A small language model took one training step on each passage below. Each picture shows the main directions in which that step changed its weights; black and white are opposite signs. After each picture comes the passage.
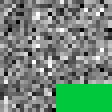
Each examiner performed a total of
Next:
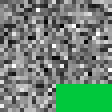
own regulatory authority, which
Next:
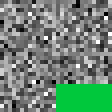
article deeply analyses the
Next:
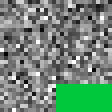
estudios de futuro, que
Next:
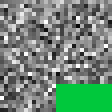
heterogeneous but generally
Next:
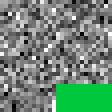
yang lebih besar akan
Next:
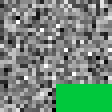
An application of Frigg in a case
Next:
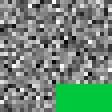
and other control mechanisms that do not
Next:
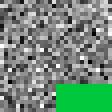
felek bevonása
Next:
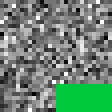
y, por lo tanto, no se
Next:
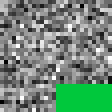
bedarf. Die
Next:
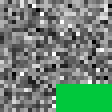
de Chile: Cuarto
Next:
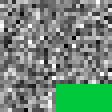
They also highlighted timeline
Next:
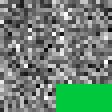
en los integrantes de la organización
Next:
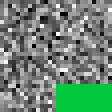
biomedical ontologies,
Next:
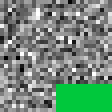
Microscopically there is
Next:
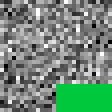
Víctor Lucea,
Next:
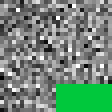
humano: sus relaciones con la
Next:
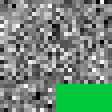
a la manera de Calvo en
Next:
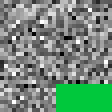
research, determine the components of the
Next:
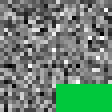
ko'rgan edi,
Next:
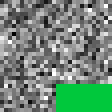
electric vehicles has been and
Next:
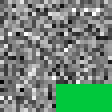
³ Univ. Grenoble
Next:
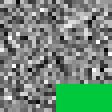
bir yosh avlod kelajagi
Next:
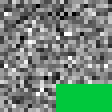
system. Also they find it
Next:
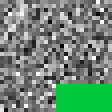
P. Kodali, «Role
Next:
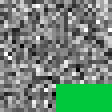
2014); at the same time, many
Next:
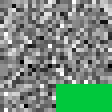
de l'eau, avec un
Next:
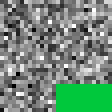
FLG выявляются
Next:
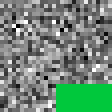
zanjirini hosil
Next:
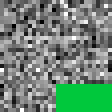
qiladi (Eren A.,
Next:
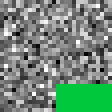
lack of finance to buy software,
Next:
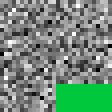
preconizar os processos de
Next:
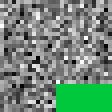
The longevity results are similar
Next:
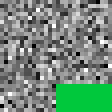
end of RP5, this indicator
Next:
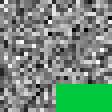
costs. As already
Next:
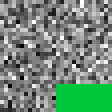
studies also found that, grasses and
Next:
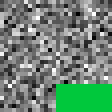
CO₂ and Heat Flux
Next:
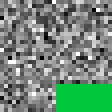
that subjects and question design are of
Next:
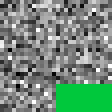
the statistically confirmed optimum
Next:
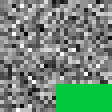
consent statement Written
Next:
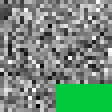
va tildan foydalanish
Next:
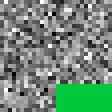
proposta de ensino transversal às
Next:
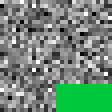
Disclosure of conflict of
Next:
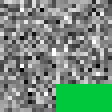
- JobSat: satisfacción
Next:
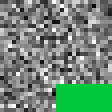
educación, lo que genera que se
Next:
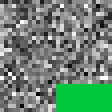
растения лесных,
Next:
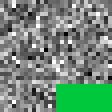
fluidized bed. II.
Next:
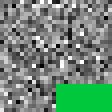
of language to transfer the meaning,
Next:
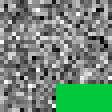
2 Compd.+ Amide
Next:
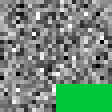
Applying machine learning 1.
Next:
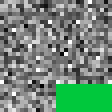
the probabilistic aspect of the
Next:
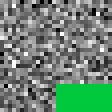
of the tensile and compressive
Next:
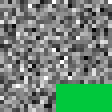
and approved its submission for
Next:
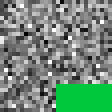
essa finalidade, parece-nos
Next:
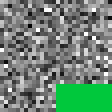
syndrome of coagulated
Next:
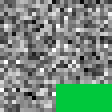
has been reported. Nissan
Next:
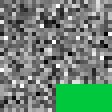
un programa de inteligencia
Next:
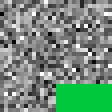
diagnostics, biosensing,
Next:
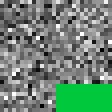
teenage suicide among
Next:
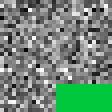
1. O'zbekiston
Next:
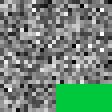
the latter sense.
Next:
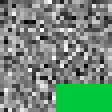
was specifically created to train
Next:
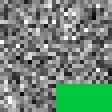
M. H. Campos,
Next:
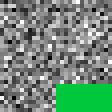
принципом реформування
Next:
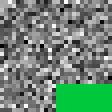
mais precoces, de modo
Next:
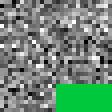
an application in semiconductor
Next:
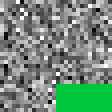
detectada en cada cayo
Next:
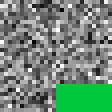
the research study conducted in Nepal reported
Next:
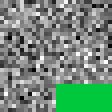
variational and the idea is to
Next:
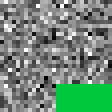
well as the broader public. The
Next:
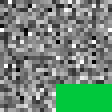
•Hardware →
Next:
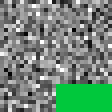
of melasma on patients' quality of
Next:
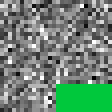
the Department of ENT-
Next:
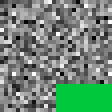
was considered desirable to measure the
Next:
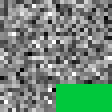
threefold degenerate
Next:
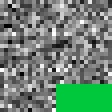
oshqozonni yuvish
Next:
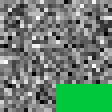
AMPYM formed 1:2
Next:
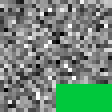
valga destacar que el
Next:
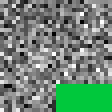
retardation with a combination of
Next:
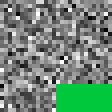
Karimova E'zoza
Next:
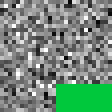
fulfillment reports of all
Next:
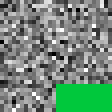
the higher education system creates the following
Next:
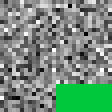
del diritto presso
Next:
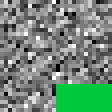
and Mesopotamia.
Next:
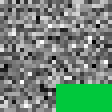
cintas de lo mismo, y
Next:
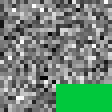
Items were used after the third
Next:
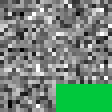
2.2 CEO duality
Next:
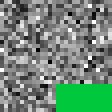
2022. Disponível em:
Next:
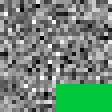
species can affect different organs in
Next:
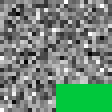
France and Germany in the
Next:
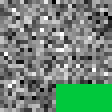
servers on the Internet and have
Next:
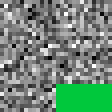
bei der Benutzung von
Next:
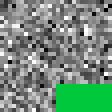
a link between competencies and training
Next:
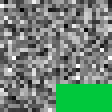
скляного об'єкта
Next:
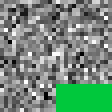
who knows the identity of a person
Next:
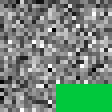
Structure Systems The EW
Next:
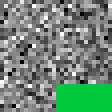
partir do ano 2001, sem que
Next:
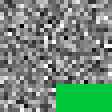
cities witness a growing number
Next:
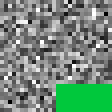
Sosial dan Perilaku
